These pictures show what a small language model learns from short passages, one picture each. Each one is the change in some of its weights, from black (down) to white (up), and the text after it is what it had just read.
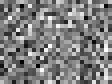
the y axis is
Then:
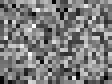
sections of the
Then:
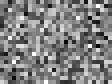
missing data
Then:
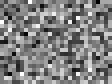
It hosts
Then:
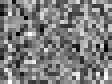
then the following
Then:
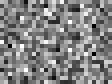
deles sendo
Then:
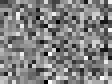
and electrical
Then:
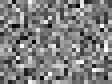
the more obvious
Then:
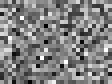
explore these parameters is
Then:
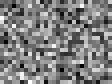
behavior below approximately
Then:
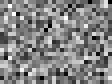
% erreicht
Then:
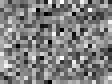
& \approx &
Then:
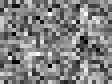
Tables 7,
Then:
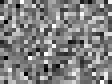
dati standard coordinate
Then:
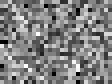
representation dependent
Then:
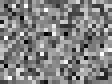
found for even smaller
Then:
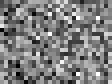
Indicadores de
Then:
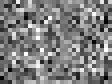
the role of the
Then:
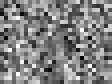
transformation matrices for
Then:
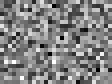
darajasi va
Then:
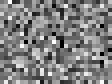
coexisting bulk
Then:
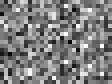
area. For the
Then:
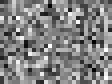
the wall modes,
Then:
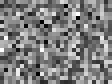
and a required higher
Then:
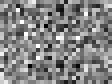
irradiated with
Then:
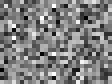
tool "Let's
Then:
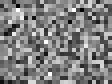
at the moment it
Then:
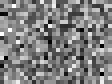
va ishlab chiqarish
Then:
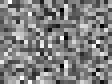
coarse statistics
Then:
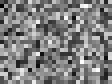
software or through the
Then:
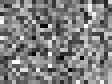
de transmisión
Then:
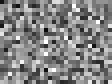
value lies in
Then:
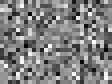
the ionised gas
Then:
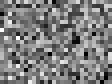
use a fast
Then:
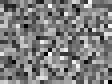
років в
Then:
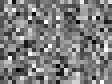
the Higgs fields can
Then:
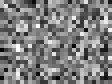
and performance concerns
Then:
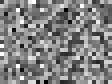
repeated time domain
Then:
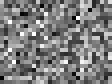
identical to those in
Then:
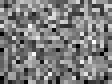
about the problem of
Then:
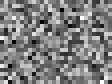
promover uma
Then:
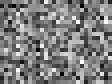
mass and composition of
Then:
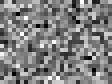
critical current values than
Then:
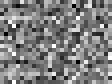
з іншої
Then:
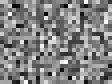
first apply this scheme
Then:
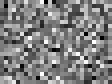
framework's performance,
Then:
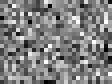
the one-loop
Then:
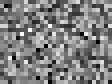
которое может
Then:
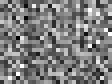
Wan Y,
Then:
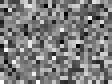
vision. The
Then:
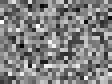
en varios
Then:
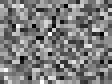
su definición
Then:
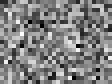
symmetry breaking
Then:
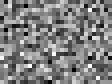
there are a limited
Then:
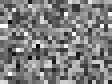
В данной
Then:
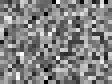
convolution layers
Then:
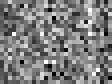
pero adaptado
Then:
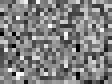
types of background.
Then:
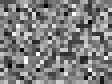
diferença na
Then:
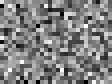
ilinin geneli
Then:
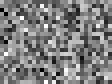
scattering source term
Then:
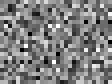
do Planejamento
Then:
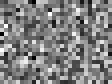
país– como por
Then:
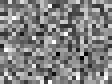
starting in the interval
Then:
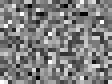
segura e
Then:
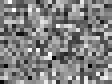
In particular, one
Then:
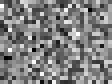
broad surveys
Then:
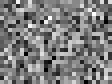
the case of high
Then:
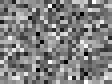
depends on two
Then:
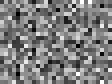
ближе к
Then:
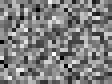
grown for
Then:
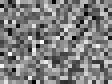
Academy of
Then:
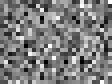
the inputs.
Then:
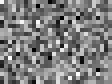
allow us to easily
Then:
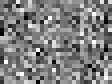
the running from
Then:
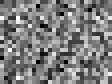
under realistic photon
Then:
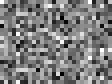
*A Cidade
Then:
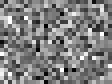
e busca por
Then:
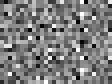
while the MR
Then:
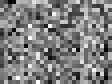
between the field
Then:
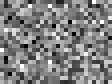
es la diferencia
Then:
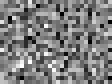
Falle der
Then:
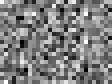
repris en
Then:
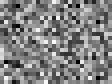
much less direct
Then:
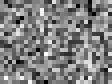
drastically with
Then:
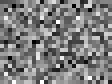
формування у
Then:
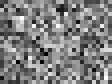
by the bold
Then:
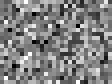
Physics, University of
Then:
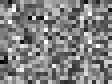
as deduced
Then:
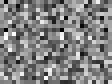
antes mesmo
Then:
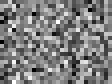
helpful to design
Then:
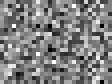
foydalanishni keng
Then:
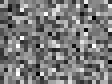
and West,
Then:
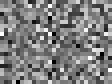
chiqib vazifa
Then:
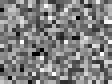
bare coupling,
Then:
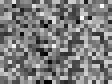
operator V defined by
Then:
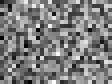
object is the scattering
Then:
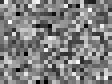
more than four standard
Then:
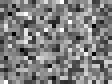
como delito.
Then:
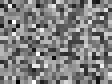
diagnosis of
